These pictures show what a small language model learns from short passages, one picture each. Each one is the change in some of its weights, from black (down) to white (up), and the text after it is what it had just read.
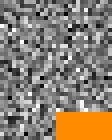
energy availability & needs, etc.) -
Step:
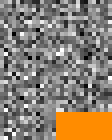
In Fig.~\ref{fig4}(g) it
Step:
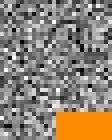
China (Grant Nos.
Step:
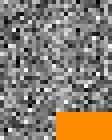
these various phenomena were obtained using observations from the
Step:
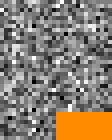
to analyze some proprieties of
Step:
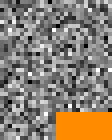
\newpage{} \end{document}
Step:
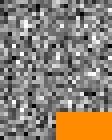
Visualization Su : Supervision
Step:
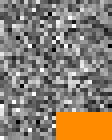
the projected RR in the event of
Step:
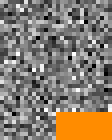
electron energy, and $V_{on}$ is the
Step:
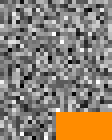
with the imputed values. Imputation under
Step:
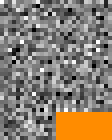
complicating the usual effective continuum theory description
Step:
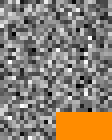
candidates for the ground state of BLG in
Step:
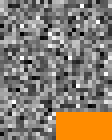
Department of Medical Laboratory.
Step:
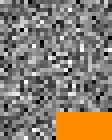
Riemann zeta-function and
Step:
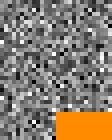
In our computation, the major differences with respect to
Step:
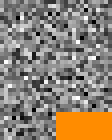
the project aims to contribute to international understanding
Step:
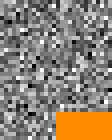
our experiment (wavelength 800 nm).
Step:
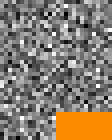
the only breaking pattern is $SU(2)
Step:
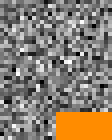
the majority class), utilizing algorithms
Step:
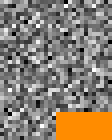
Whisper's input length limitation. To achieve
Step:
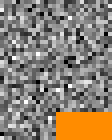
be improved by augmenting the dataset
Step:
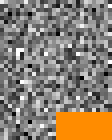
$\Gamma$ from the characteristic equation} With the
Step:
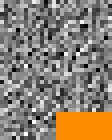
not be available. A viable option is to
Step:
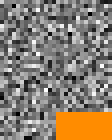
a buck selector and boost
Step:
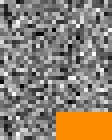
vowel (e.g., ba,
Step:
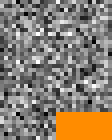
five items that should be monitored are:
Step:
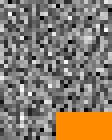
stream, hesitancy, and
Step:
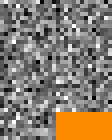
room temperature and elevated temperature in air
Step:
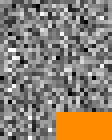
on ASW operations. Table 1:
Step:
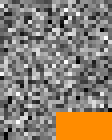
algorithm. The efficiency versus mis-tag curves
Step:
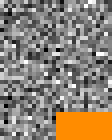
confidence interval. This result hints that it is
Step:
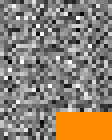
and identifying the trustworthiness of the
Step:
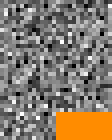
equality constraint, a voter population of
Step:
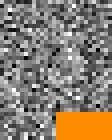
as dashed lines (green and purple,
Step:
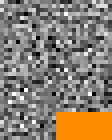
and momentum of the phonon mode such that
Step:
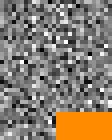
designed and coordinated the study, and critically
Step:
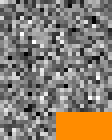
seed quality traits were assessed, and correlation
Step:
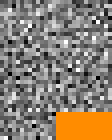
in aula «Pfas,
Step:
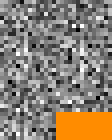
in the above formula can be explicitly evaluated in
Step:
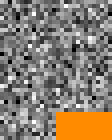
shorter, which undermines the
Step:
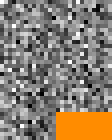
denote the vertex set and the edge set of
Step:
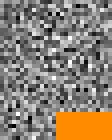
the alternative ways to overcome congestion and
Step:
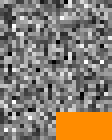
cavity wall is repulsive (no
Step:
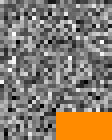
the DAS and the video-based
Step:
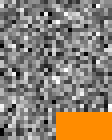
development in the field of energy management and its importance in
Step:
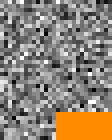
tilt angle follows the WINDOW
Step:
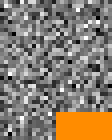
mainly depends on their surface chemistry,
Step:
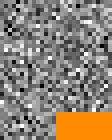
above. Another possibility is merging
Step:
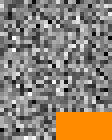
included in the EU Emissions Trading
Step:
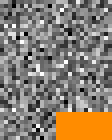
Forest model's performance, the author
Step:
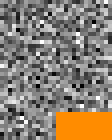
the distance between pairs in the distance matrix,
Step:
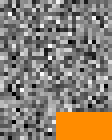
recruitment is decided and wage can
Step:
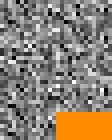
de las intervenciones basadas
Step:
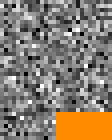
for Type 2 Diabetes were both
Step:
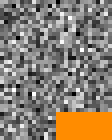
II and III in the above figure.
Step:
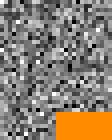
integrated over $t_L$ with the measure
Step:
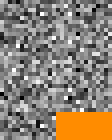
and modified surface treatments and coatings
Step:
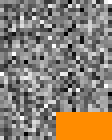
the most important aim of music education, an
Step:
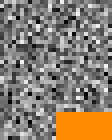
against earthquake, simulate two different
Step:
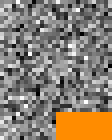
analysis on KDD 99 intrusion
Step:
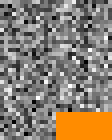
fitted to the simulation results. The estimated values for
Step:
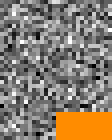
Poisson-Lie dynamics defined on
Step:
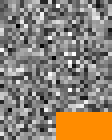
thruster adaptor, when the thruster
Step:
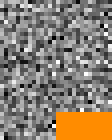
intrusion into personal privacy, your
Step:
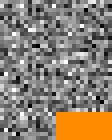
probabilities for two-particle processes to give the
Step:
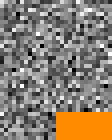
specially designed power supply. Fig
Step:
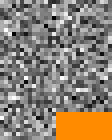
to irrigation with FW in all
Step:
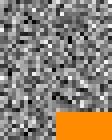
followed. 10 tablets/capsules or
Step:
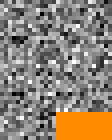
creating a barebone radar channel
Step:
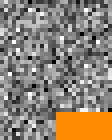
Ferroelectric Random Access
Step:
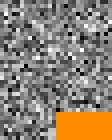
Abstract The present work entitled,
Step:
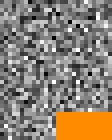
systems. \section*{Impact
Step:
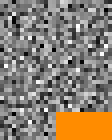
to the bases of the pyramids
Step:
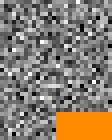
one way to quantify the distance between the code
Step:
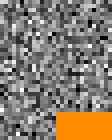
gain and small $\gamma_c$.
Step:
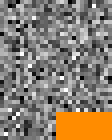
$S(q)$ for the reconstructed
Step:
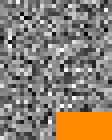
The current study concentrated on developing a
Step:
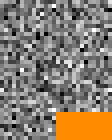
common chronic inflammatory disease
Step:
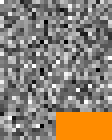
should be sorted according to the severity of
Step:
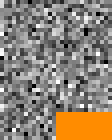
potential mitigation strategies. Previous research
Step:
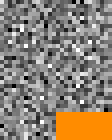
creation of more accessible and impactful
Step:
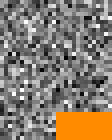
circuit, the size of transistors
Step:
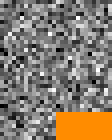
January, 2008. The data
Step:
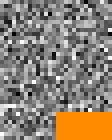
this study are available from the corresponding author AB on
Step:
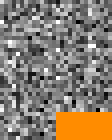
BFM, such as the PAR and wind
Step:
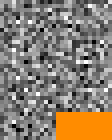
years later, remains 68.42% energy
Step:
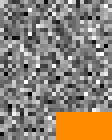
are even functions w.r.t. the
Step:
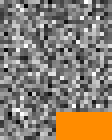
than the high-energy (Giant) part
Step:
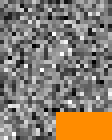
remove row and column. Consider an
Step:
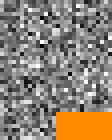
Noll, 2017). Mathematics
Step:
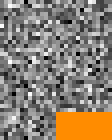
time-reversal-invariant but
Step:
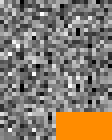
cinema. Nowadays films
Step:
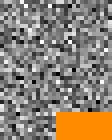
power and inversely proportional to the
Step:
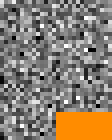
information about the studied section, composition, properties of
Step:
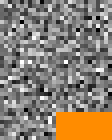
of 1 per cent. solution of starch were
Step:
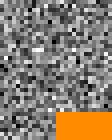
box is useful. She seems to understand
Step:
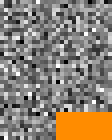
**Essential Ocean Variables
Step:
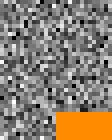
box represent the planning concepts
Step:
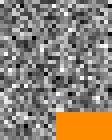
by the COBE/FIRAS results.
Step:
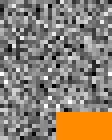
detection region in a few milliseconds
